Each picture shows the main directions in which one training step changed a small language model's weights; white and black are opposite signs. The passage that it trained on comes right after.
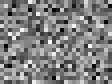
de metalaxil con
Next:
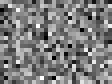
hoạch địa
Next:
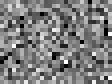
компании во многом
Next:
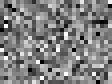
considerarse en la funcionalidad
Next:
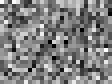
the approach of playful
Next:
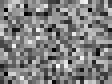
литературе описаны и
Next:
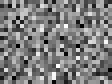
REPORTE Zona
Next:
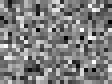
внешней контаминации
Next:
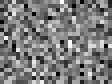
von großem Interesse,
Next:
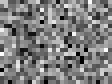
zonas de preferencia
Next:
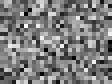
PROPOSTE DE
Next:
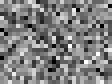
incumplimiento de las
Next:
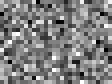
une mise en sens et à
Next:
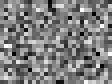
образовательного материала с помощью
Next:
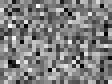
The helminthes of
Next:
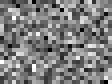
moyli qatlamga
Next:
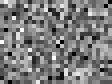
C, García J,
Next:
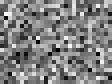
\gamma \in
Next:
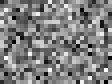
ko'p hodisa,
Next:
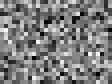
особое внимание уделяется
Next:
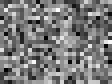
se desarrolló una metodología
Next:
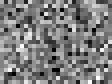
Norte e passou a
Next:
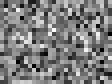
STEAM ta’limi
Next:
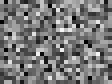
предпринимаются попытки
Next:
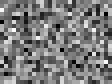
с древних времён
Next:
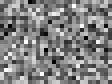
Resilience Review
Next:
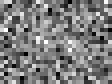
vazifalarining bajarilishini
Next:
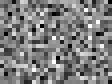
se crea un nuevo bien
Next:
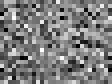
processus de datafation,
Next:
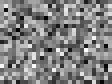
público. *Revista chilena
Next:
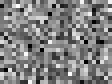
técnicos da Empresa de
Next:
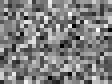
образовательном процессе при подготовке студентов
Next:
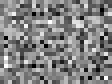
elementlarini o'z ichiga
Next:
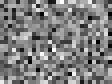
يكون ضمن
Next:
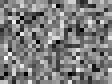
tahliliy hisobot. –
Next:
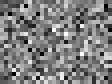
направление потока – показатель
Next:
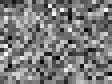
students and increase the
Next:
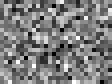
interaktiv yondashuvdan foydalanish
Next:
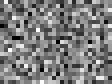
o financiamento e os canais
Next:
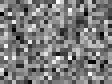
progrès économiques
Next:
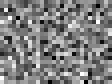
(Zahanim et
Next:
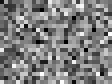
анализ исполнения Г.
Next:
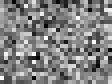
xavfsizligi universiteti,
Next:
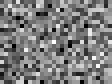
на корпоративные
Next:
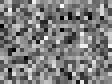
that is required for
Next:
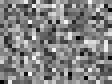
el ejercicio del derecho
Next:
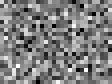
a essa finalidade. O trabalho
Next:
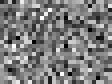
bu işgallere
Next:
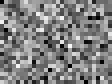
inicial com a obra por meio
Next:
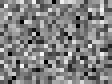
shuningdek, boshqa organlarning
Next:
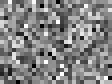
um modelo linear em que
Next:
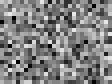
`Mesa` の
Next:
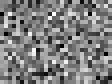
Sinindo Express mampu
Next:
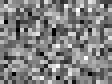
Hameed Salman,
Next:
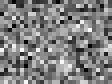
qachon yakunlangan
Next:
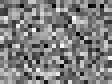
da disseminação do
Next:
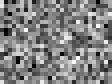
por la unión de cientos
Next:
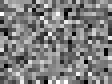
écologique des zones
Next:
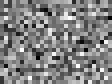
учащихся при освоении
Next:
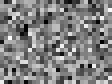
bir faktördür.
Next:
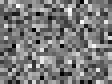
loydan buyumlar
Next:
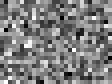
mío. G.
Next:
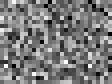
da NATO, da
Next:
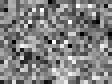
\square 4.3
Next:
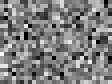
течение нескольких
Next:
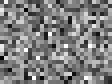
adultes*, Institut
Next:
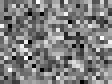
тих матеріалів та
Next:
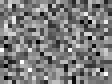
только экономические, но и
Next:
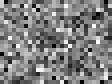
співпраці, в
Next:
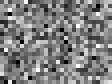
конструкції, вербального
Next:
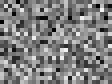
ikan patin setelah
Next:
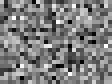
- Capitini Aldo
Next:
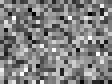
a média de referência ao
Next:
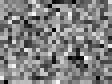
inceleyen bir nitel
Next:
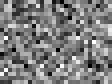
entusiasmado com o
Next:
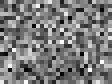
di situs belanja
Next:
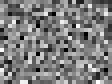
Flora Emilia a
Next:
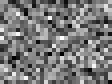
jamoat transportini
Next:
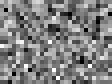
ega bo'ladilar.
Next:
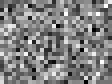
Сен билан ухлагали
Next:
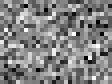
4.2. Indicateurs
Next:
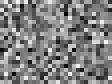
de avance del brazo
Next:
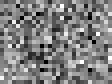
– философского отношения
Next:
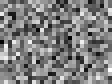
presentation of evidence, the
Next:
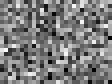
dendritne matrice
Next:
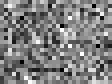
Растение богато
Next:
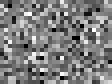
изгибалась и
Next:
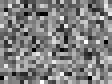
объектлари икки
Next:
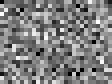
der Berufs- informationen
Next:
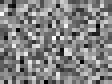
as crianças podem explorar suas
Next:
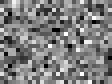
te tomas algo en
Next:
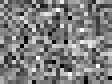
продолжает расти из
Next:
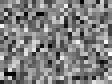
в органе была представлена
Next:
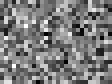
talked about. The health
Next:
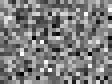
respeito a integração de
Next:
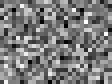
mm sampai 7
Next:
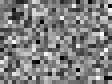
kizi, iqtisodiyot fanlari doktori,
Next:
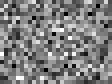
(Silva et al.,
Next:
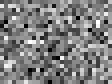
butuv sifatlarini shu
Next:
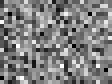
tienen para aceptar el
